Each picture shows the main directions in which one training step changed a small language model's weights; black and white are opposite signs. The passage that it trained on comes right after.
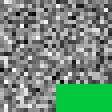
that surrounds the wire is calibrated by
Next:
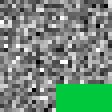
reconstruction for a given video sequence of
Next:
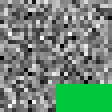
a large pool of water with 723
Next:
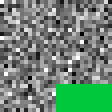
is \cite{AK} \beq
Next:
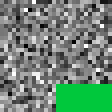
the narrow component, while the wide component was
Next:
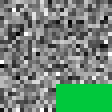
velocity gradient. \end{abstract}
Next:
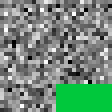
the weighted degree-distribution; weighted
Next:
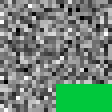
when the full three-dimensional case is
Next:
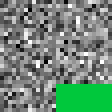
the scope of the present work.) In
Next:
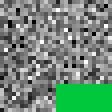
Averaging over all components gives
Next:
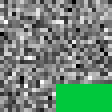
{Thirring}},\ }\bibfield
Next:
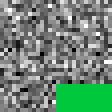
have opposite signs. This observation is valid
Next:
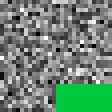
starts by identifying a symmetry, whose actual
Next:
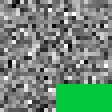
X-ray photon count rates. As demonstrated
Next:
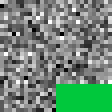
differential chromatic refraction
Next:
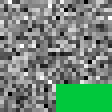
and estimated the electron number density and magnetic field
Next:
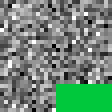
ad-hoc interface for parameter
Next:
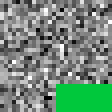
nanoelectromechanical devices, such
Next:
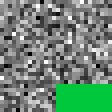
headache," "taking
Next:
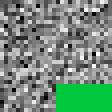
the existence of a crossover from a
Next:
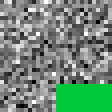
the transformation between $V^1$ and
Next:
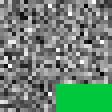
while $-f(X)$ is concave
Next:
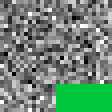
expand the metric around one of these points where
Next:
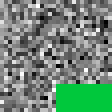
with the Full \ac{ww}.
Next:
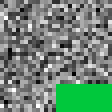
representation. Multi-particle superposition is considered
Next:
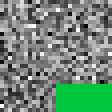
\name metric counts all executable
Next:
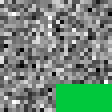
three gluon vertex only depend on one common unknown
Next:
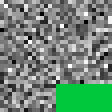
points in black are the same as in Figure
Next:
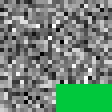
when isolation is partial or even when
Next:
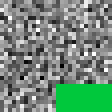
energy consumption and delay both increase with increasing
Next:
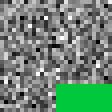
I. (2021). A CFT distance
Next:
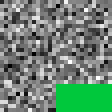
formats as is shown in
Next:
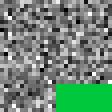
or/and heating effects from the secondary on
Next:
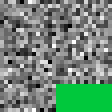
time response with a parameterized empirical model.
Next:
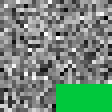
rewritten as \begin{eqnarray} M
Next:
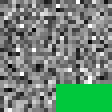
\gamma + \beta T^{\rm
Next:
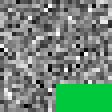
black holes always have positive free energy and therefore
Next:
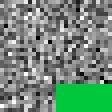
in such a way of effectively repeating shown
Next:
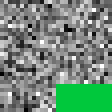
probabilities that do not exceed $\epsilon$ upon
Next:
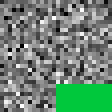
valuable allies in mitigating
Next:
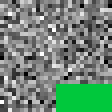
calculations presented here this is not justified and
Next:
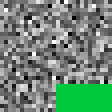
half-life. In order to study
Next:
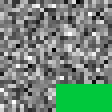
to occur early in the training. Gaussian activity
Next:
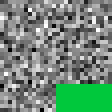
in the quark spins of eqs.\
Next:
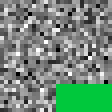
complex geometrical structure. Later, this
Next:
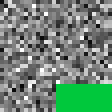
classical state can be computed efficiently. When the
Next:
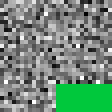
(b) Traffic
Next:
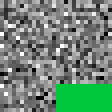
was reported that Sitka willow
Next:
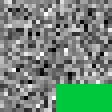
most relevant operator which can be added to the
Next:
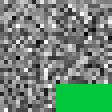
Finally, larger frequency differences between qubits may be
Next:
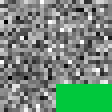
simplified treatment is generally accepted to describe
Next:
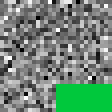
cross-section from the power ratio in the
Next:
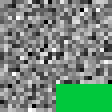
Our work lays the foundation for
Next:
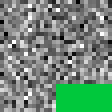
simulation includes the beam energy spread and
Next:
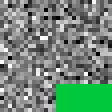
(dashed lines) together with the corresponding analytical
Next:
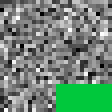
Resolved Photo-Emission
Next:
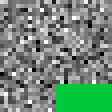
I tackle the issue within the
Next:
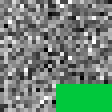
two different TMDs is exploited to
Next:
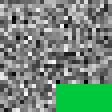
shown by the circle at the bottom of
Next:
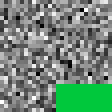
the data sets in an interval of one
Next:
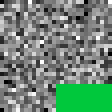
is supported by SFB341.
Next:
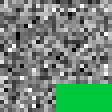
chains by the multiplicity of each sequential
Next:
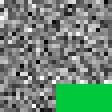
power in the stochastic gravitational wave background, such
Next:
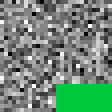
calculation.}}, $\tau=0$) and
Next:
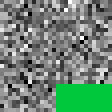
is the net magnetic flux and
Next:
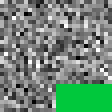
assuming two different neck radii (radius
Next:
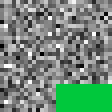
learn, keep apart the development.
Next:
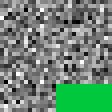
The underlying event (UE) in hard
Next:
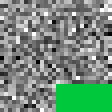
to learn deeper features,
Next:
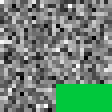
for displaying post-processed
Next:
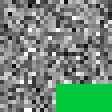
hybrid superconducting nanowires,'' {\em
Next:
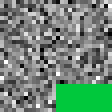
both possibilities are compatible with the absence of
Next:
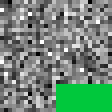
day in 89\% of the
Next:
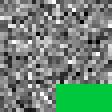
gives a qualitatively correct relationship between the model
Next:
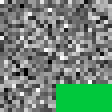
on both $\alpha_\parallel$ and
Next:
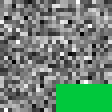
\wedge \bigcirc (true
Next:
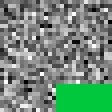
that several basis functions could lead to similar
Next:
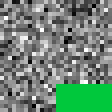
plasma instabilities,'' Phys.\ Rev.\
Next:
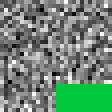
and a stopping parameter which is allowed
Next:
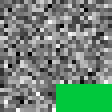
side the characteristic length $\chi^{-1}$.
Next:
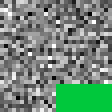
Naturally, effects that pertain to
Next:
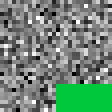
“proton radius puzzle”.
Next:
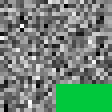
\ui \leq 1$. (We provide
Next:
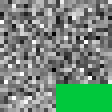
supercurrents flow in a volume near the
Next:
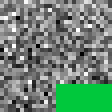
resource management framework is used to monitor
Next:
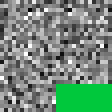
a transverse energy profile consistent with expectations for
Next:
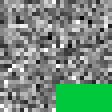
defined as:} \begin{equation}
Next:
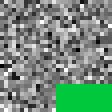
are given as \begin{equation}
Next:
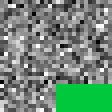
exposure. Each rearview mirror
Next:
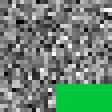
$n\geq 5$ have
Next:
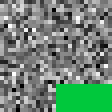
yields in the massive stars. The dotted line
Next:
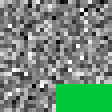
the internal states of LLMs, we developed a
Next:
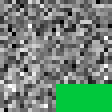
Section, we discuss the event as observed by
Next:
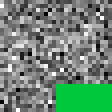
dust disk or torus around the central
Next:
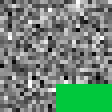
will lose their strength after a long time
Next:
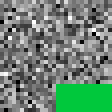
bandstructure of the lattice is shown in
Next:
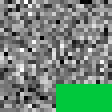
3600 grooves/mm and
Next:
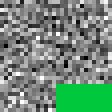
A \emph{bounded first-order
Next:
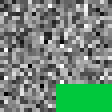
FRDM, DZ) and those
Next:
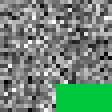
a superconducting substrate. (A) Schematic
